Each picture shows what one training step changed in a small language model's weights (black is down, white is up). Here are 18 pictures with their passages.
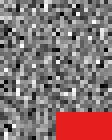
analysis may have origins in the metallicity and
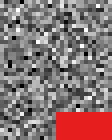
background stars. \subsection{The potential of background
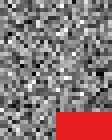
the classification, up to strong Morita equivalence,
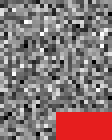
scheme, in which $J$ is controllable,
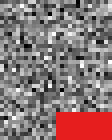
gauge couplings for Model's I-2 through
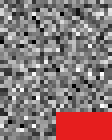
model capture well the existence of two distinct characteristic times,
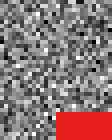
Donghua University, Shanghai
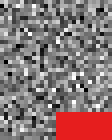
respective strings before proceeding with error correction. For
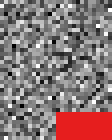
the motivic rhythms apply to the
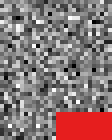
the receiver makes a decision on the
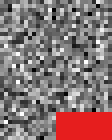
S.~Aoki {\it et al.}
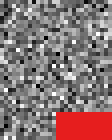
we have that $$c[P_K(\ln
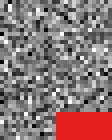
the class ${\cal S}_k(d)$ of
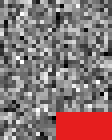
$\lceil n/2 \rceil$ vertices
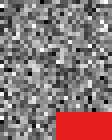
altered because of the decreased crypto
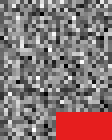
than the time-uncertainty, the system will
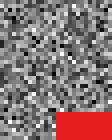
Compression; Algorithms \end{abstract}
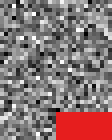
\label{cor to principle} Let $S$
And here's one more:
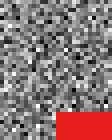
the abundance of a given species $i$
